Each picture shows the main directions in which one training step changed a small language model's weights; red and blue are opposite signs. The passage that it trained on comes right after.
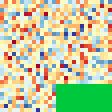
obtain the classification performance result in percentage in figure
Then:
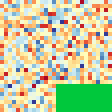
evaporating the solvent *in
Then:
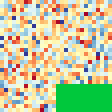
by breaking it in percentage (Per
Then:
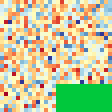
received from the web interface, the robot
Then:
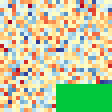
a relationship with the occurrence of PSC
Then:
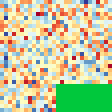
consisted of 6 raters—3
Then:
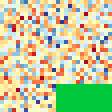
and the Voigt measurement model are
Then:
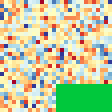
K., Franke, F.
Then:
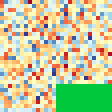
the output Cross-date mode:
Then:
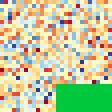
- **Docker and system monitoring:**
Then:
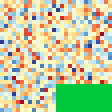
LTI test. Fig. 5
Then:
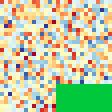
spheres). The questions were designed to
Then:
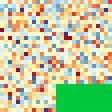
or honeycombs.
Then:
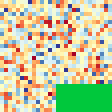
and loyalty, and
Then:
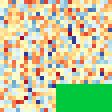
to make the decision to leave and the
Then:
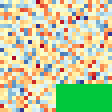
a proposal'. The term
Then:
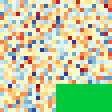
modes. On the basis of
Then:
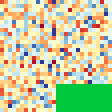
emotional resilience (Thow *et
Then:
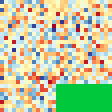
Gidhade gauging site
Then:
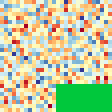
go of our attachments and being open
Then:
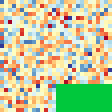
on the basis of AIC and SIC
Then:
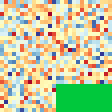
inconsistency. The factor
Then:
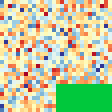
Generation Hamming code is a
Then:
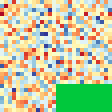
following the work of Victor
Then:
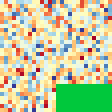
sample drawn from a population which follows a
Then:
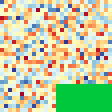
and the latter by bromination
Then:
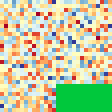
supported by a pre-prepared
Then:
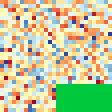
low-standard treatment management. As a
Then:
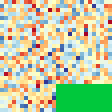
of faults The mathematical model
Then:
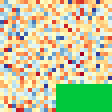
that can be used to predict the
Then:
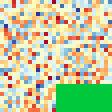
compounded by the uncertainties of
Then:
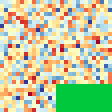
patients and had detailed data of survival
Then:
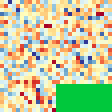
(2022). No evidence of multiple
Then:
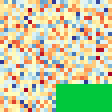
Template," R.
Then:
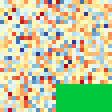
and different ways of interaction in projects
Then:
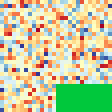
completed his S1 majoring in
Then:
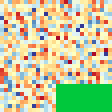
— leaving the library at the
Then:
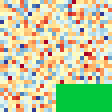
two words in Cx². The only
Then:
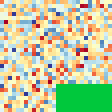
Edition, 2004, Chapter
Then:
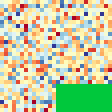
inoculum ratios and
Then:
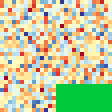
the sentiment analysis systems [37],
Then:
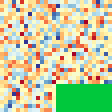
the type of analytical procedure chosen and the
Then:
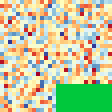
figure 10 and region of interest is shown in
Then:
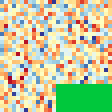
linked to many negative social and
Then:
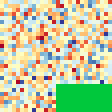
names depending upon the scanner
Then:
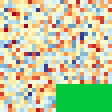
them to perform their duties more
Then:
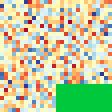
folds during fasting.
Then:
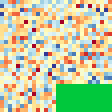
through committee approach than through another committee
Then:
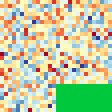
Saguramo ridge is
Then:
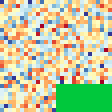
the turbine. (c)
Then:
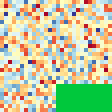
of 65 percent suggesting there is a
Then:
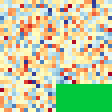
data analytics? Big data analytics
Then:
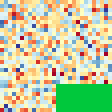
when that information is made public for other
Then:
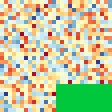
techniques can be used to increase reproductive
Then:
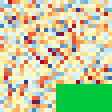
length of the radius of the sphere
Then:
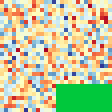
Arab, Malay, Sri
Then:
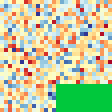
analyzed with suitable parameters. The power range of
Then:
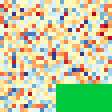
used for getting the original message.
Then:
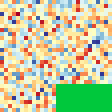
tool. The software (WUFI
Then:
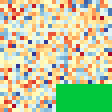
for the observed multi-organ
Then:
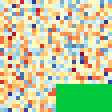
phytosome formulation and
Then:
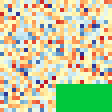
right way to do it by evidenced
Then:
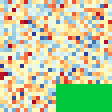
effects, while social cognitive theory
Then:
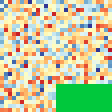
This makes the detection and tracking a more
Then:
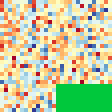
this research is to study the durability
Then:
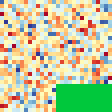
a path as Distributed File System
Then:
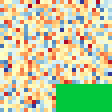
such a way that the realization about the
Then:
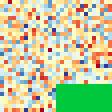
a though literature review. In the phase 2
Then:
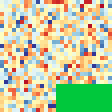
When starting the game, the user
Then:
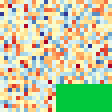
**strengthening resilience, innovation,
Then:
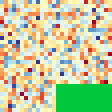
to support technology adoption and integration.
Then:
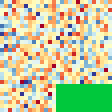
regardless of ownership, the effectiveness of
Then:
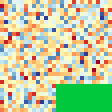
instruction, as they also manage
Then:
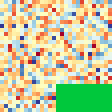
all these innovations, it's possible that
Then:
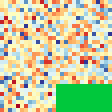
Resolution Computed Tomography
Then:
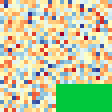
it improved over time and increased to 721
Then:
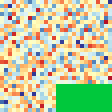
Leu. Quantitative analysis
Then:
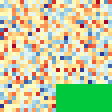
history of monetary exploitation, both
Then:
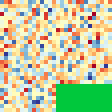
Furthermore, since this programme is available to
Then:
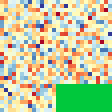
on the psycho-emotional
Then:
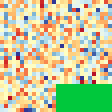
content, mold and yeast
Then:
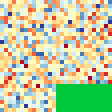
Perhaps even Sir David
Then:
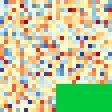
relations established within the people or groups, to
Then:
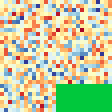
Inequalities in Transition
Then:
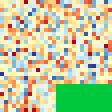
the monthly probabilities along with the expected
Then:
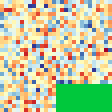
grand mean F_i = feed type
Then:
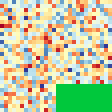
Neural Network UDM Unified
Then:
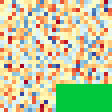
the image for different scales ε .
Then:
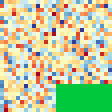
films were not released at that
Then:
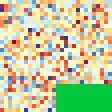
of the reasons academics become
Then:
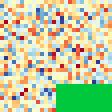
and quantum mechanics (example
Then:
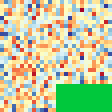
share will bring us closer
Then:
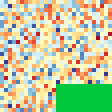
does not necessarily mean that all n
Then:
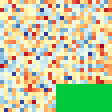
size of the particles. A fitness function
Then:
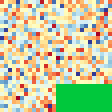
3. Strawberry Fruit
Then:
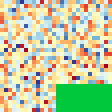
project administration, supervision,
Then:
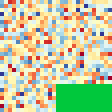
building a community of responsibility among all
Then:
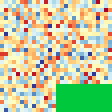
$$\begin{aligned} 5
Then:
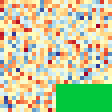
opposing Good.
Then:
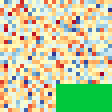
years, researchers have aimed at identifying
